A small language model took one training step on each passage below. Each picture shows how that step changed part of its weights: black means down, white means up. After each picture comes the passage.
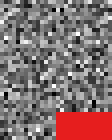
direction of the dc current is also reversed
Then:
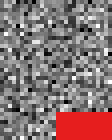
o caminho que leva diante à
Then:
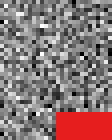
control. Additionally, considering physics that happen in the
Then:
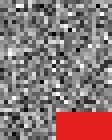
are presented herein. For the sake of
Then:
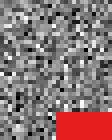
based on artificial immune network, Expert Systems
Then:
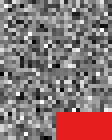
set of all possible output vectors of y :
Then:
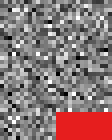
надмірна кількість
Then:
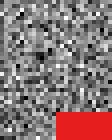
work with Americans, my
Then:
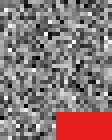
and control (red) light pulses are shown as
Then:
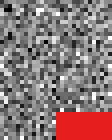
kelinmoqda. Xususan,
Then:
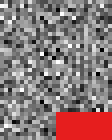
novelty and reproducibility. Based on the
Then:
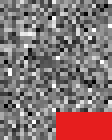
inspirada en literatura en la
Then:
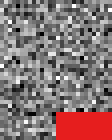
that expressed fear and apprehension in regard
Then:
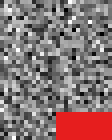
known for $Z(0)$ that has been computed
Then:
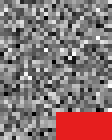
5. (and) palace, temples
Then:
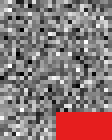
двойного назначения, а
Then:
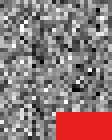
the symphonic performance is given as input then the
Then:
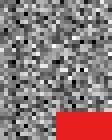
que é imposto de fora do que é
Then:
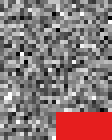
vanishing of a reflection partner three-point
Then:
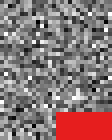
s_{C_a} applies the mapping
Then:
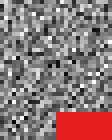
control zone, but this may not halt the
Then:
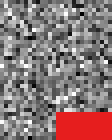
opted for a score of nine as the
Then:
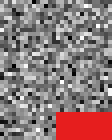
мумкин, зотан бу
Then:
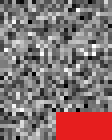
тому числі і щодо
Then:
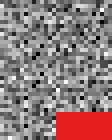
een rol spelen in de productie:
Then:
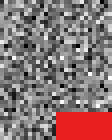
starbursts and AGN. La Palma is
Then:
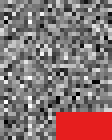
у владних відносинах.
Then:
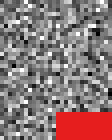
the true value within the lifetime range where they
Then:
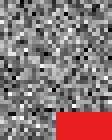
of pilgrimage tourism in the
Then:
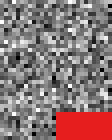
matter[3]. **Figure 3.** Minimal
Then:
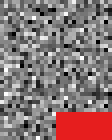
que conlleva el uso de
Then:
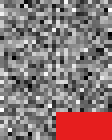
can be found [RD.5].
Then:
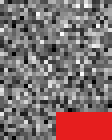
major design consideration. In addition, the sample rate
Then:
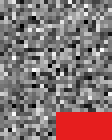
процедур, распорядок
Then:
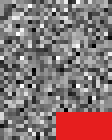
міжнародної наукової конференції
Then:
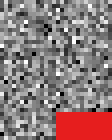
of teachers being adequately trained to meet the
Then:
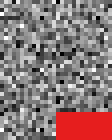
high, and repulsive three-particle interactions
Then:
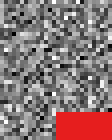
het E.H.P. zal
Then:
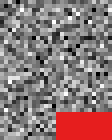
with increasing luminosity class. Intuitively, one
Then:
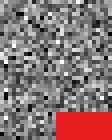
must be missing in the model. Why,
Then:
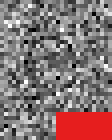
during the translation process and if the target language used
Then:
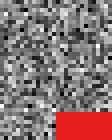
for Bell state fidelities with
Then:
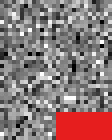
sections defined. ### Breakdown detection and
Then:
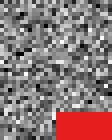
to deploy an effective LCA for this specific
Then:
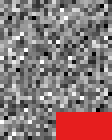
of the SiO $v=0$
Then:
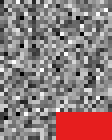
$\Lambda=0$ gravity does not affect the scalar
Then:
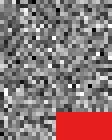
no se reducen las tasas de flujo
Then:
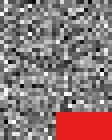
mettant à disposition les connaissances
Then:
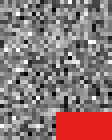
external factor facilitates the flow of electrons from the
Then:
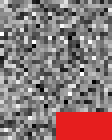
from an initial form, $H_B$, whose
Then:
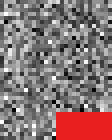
for UASNs. The proposed solution enables
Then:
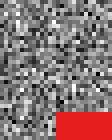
Theorems} These new developments are
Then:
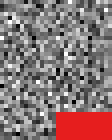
than the maximal coherence time $T_2$
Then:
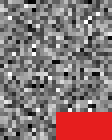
niveau d'endettement de la
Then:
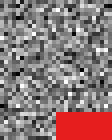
at 1-bit, leading to a approximately 25 per
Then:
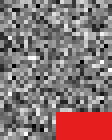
position in a digital educational environment and to design pedagogical
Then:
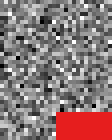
where, in principle, the parameters are left free
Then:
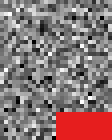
adverse, over a time window of three
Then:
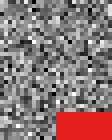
This leads to a systematic under-estimate of
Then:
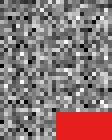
кичик корхоналар,
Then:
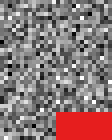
individual phase. Drawing on this context of increasing
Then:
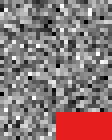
- (10) Bij de „liability
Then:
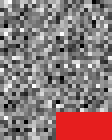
педагогические и
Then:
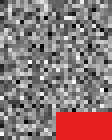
Obstetrics and Gynaecology,
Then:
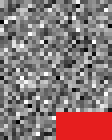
11 Улар субъектив баҳо
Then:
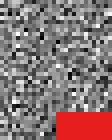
Stevia Plain 84.48
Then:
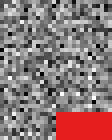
and that is why it has a larger overhead
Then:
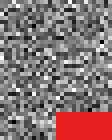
K. E., Ionasescu, R.,
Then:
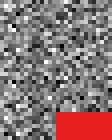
surface cuts; Full transfer learning pipeline with
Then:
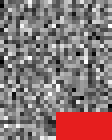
$\cos 2\phi$ interaction in Eq.
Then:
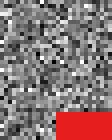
conducted in the Department of Physiology,
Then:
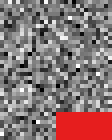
the resistivity goes down as the spin direction
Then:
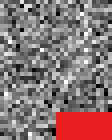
their project deliverables. 8. CONCLUSION
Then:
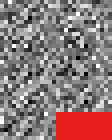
виконував Представник
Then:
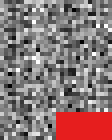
vez que o público de uma forma em
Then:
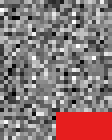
undash, ko‘plab kitoblar
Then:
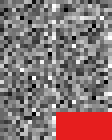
лютеранських організацій
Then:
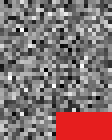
metálica com plano de cera.
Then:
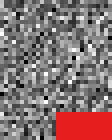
L. P. Grishchuk, A.
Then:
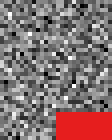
Seleccionar en el mapa el
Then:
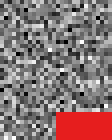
make neuroscience research data available and relevant to
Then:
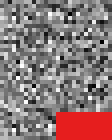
Where there are 5 people who still use the same
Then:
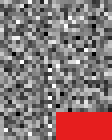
values above the recommended 0.7 threshold
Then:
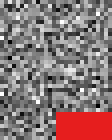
editing sites, belonging to 1,637
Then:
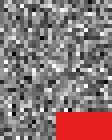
fifteen basis functions. The three fitted
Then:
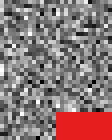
effects, then there is a priori no reason for
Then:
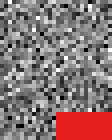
langsung, diskusi, dan
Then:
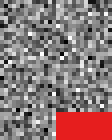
recover from disturbances. Together,
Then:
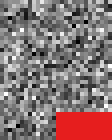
Priyo T, Anggono,
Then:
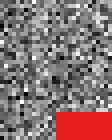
auctoritate Academiae
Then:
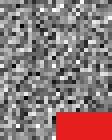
is accomplished by propagating the beam through
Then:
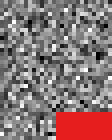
adversarial examples is unsuitable for this
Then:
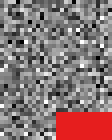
apakah dalam model regresi terjadi
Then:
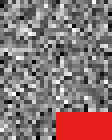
they must be modified---or thrown
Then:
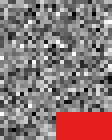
19). Cette résonance entre le
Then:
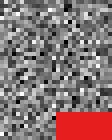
número de infectados, com
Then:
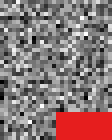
establish a connection between {\em fractional} supersymmetric
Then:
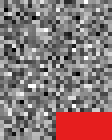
o gênero no contexto do consumo
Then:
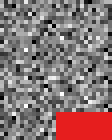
Revista *Projeto*, 1987), que
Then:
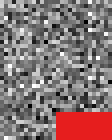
This study tried to capture specially the impact
